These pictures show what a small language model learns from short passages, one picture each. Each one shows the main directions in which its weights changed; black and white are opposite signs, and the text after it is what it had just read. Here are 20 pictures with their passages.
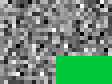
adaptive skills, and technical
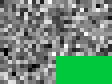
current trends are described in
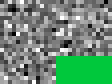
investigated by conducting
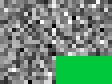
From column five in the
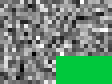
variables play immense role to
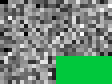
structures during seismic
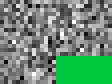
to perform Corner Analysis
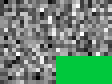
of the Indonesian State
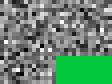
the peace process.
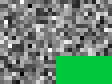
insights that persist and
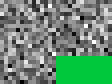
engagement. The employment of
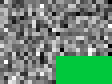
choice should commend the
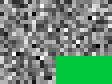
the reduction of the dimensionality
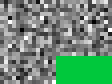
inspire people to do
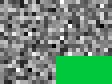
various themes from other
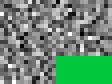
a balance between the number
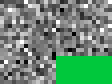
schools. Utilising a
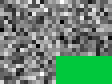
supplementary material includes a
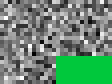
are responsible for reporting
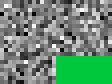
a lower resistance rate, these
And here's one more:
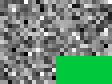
population was segmented
